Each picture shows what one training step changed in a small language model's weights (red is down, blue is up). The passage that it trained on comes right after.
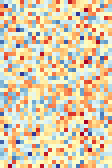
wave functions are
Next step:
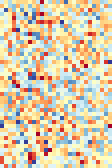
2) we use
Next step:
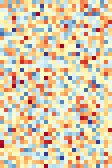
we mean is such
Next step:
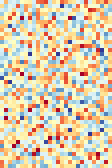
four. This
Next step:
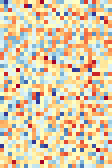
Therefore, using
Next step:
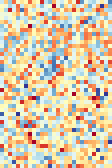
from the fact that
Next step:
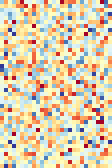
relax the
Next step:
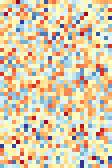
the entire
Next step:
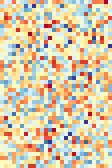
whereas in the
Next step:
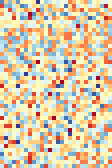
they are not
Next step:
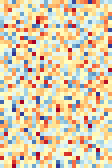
two expected
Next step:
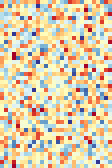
orderings and the
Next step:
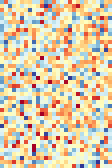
product of two
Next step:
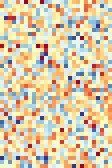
increases the
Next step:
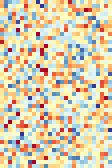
still have
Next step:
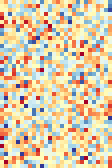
the moon was
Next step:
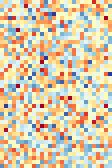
ratio of
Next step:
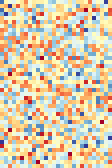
compare the
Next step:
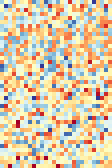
given by the
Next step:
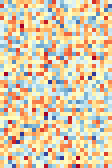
is solved at
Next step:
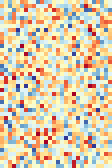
large in the
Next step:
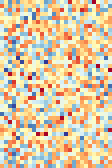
and model for
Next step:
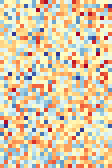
then a parity
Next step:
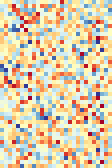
same: the
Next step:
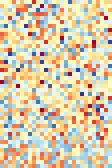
metrics are
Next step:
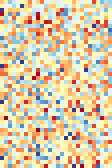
shows, in
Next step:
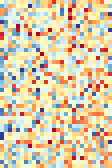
on speaker
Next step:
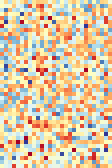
In {\tt
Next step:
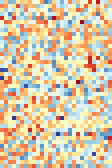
in the last
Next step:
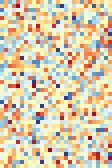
a free energy
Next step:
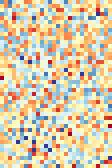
the classical case
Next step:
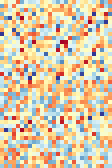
a normal subgroup
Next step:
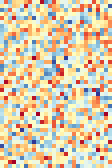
of the wave
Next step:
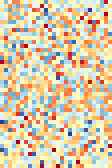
orbit of
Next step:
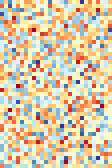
the algorithmic
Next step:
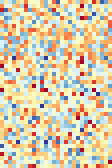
The algebraic
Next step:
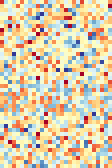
It reveals
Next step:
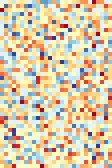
en imposant
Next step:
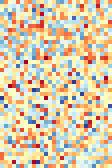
$U$ be
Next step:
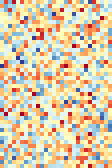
radius, and
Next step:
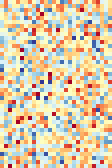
at $\kappa =
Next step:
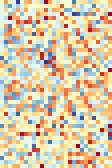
expression data set
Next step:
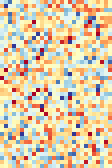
have chosen
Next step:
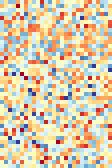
a transport
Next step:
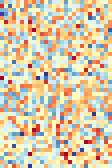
the samples:
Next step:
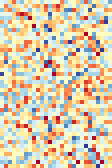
analogous to
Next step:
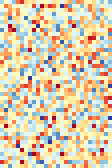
directed subset
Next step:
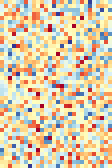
to Anne
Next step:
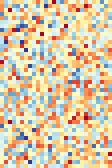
motivated by
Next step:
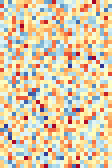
is bounded and
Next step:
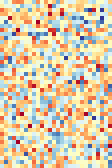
the rotation number
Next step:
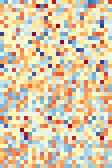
an extra
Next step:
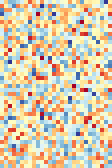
applying the
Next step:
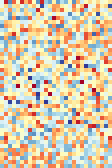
on the localization
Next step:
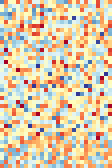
$X$ by
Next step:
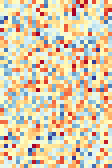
either $\mathbf
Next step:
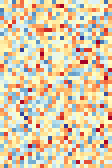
first identify the
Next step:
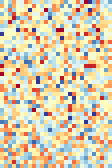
to adapt
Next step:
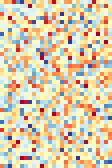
dependence of the
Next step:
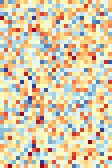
a distance on
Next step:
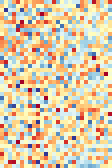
2$ is a
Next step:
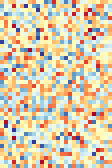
the triangle
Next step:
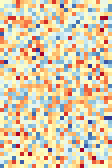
stream is
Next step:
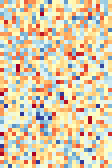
the sum and
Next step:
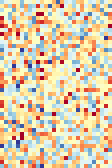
N \) is
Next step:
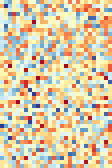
have performed
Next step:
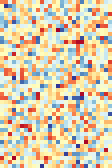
used to formulate
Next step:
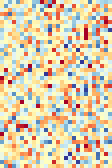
leads to
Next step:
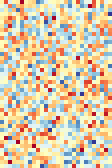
starts with
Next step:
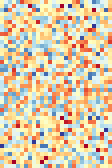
the simulations by
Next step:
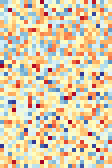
The same conclusion
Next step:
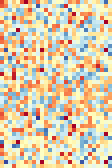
the rays
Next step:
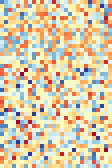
In fact, under
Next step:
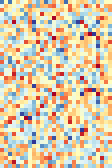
the most simple case
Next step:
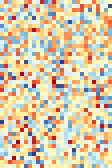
of a point with
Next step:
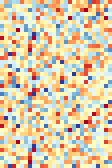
classes are
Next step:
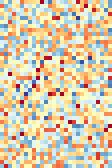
within one data set
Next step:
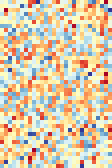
cannot go through
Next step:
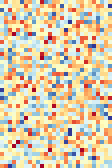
base of the
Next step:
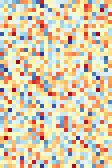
restore a
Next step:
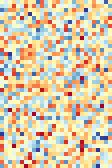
the design of
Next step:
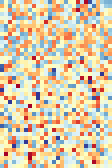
to locally
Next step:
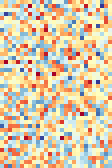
symmetry in
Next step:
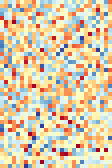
the Sun the
